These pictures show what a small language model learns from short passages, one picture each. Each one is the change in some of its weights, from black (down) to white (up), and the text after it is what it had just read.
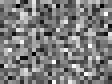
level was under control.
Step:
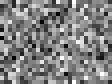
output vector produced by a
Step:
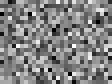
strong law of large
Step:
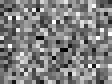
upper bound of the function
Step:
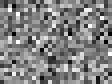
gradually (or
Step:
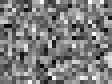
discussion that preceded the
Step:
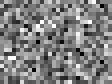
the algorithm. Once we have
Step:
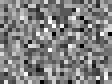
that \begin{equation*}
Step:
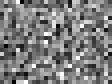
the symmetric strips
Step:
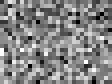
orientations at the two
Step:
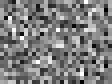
And that has been proved in
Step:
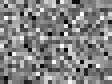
1D unsteady
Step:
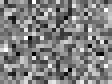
boundedness of $\vartheta$
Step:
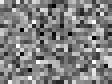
length of the unit
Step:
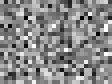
{ has a finite cover
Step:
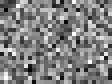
and $c$ such that
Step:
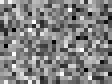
recall that $\widehat{{\cal
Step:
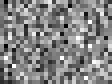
say that a triangle is
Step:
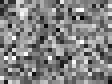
are triangles). Two
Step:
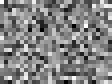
continuous from the left with respect to
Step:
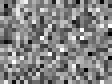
$\sles$ is said
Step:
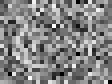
$\widehat W$ viewed
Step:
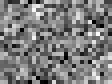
well-posed in the following
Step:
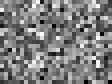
& Dujella
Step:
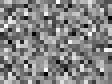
or chore division
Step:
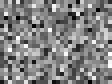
spin structure generates the
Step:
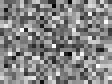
the almost split sequence
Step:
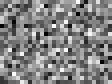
thrust arcs because
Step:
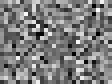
get this result, we have to
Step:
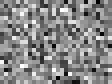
but the author is not
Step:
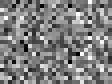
all maximal and minimal infinite
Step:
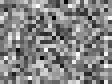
always such a
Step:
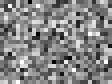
as we shall see the
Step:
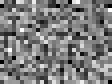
smooth semi-positive
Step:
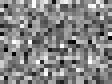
discovery there were
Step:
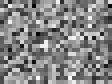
from shear within the
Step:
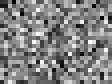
include the requirement that
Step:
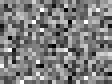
estimate the variance of
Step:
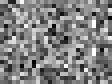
submanifold} We will
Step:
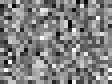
osculating the rational
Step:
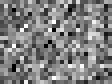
an upper-tailed
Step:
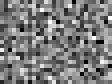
problem (\ref{p}) with
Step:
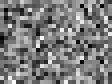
that this last term depends
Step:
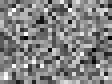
overpartition $\lambda$
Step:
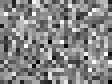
the composition $f'
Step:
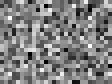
the opposite. Then
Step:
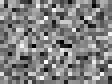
with $\deg \beta \geq
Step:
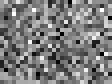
with finite fundamental
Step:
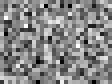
for all $n \in
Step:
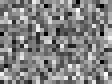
this work was done.
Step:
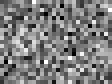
$\mathfrak{p} \in
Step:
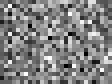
Dedekind, then
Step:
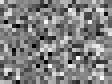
idea underlying the
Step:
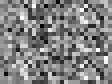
that the components of the
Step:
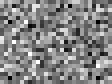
coordinate (t22);
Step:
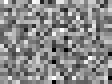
to whom I am
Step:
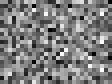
zero divisor graph with vertex
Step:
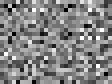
stage, the computational
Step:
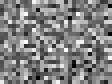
prove some new properties of two
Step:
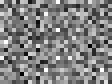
sets containing a fixed element.
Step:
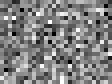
gradation is connected
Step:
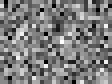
and $\qh \in
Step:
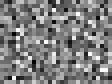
and New York.
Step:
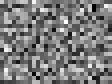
optimization, but setting up
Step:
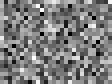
The Beal Conjecture
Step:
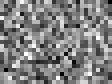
a $\Lambda$-grading
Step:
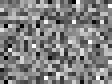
$ \mathbb{C}^n
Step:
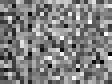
The task of this paper
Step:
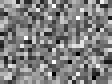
also works for associative
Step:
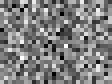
equivalent, and neither are
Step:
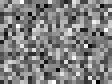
find the eigenvectors of
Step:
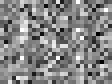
if and only if such is
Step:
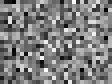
\in \ZZ}$ of
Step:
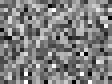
a function-like sector
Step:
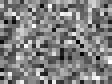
potential function of the form
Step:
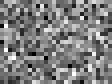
multiple. Observe
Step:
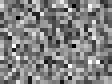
as bosonic and
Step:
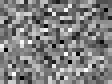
on epsilon systems}
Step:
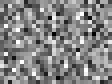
have $\lambda _1\lambda
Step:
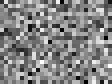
positive integer and consider a
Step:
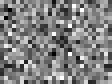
< \mu$ satisfy
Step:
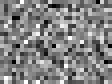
called {\bf locally connected
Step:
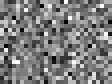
<\infty$ and \item
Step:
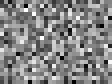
the problem is also described in
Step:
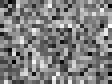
In the $k$-th
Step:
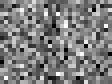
account. Recently
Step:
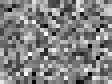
formula). Hence, by partial
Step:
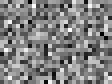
the paths as well as its
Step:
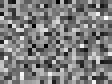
confirmed he
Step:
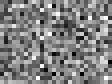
\begin{proof} We write
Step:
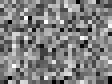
0.1in \noindent
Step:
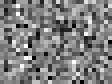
Note also that there is a
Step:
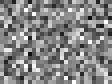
by a general $T$ at
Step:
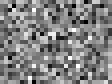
over function fields. This is
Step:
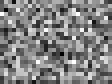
operator as it assumes that the
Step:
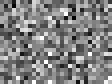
the relative integral functor
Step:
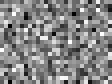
F$ is quadratic
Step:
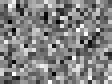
the gamma function is
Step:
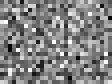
$f_2$ respectively,
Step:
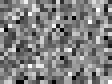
a series expansion
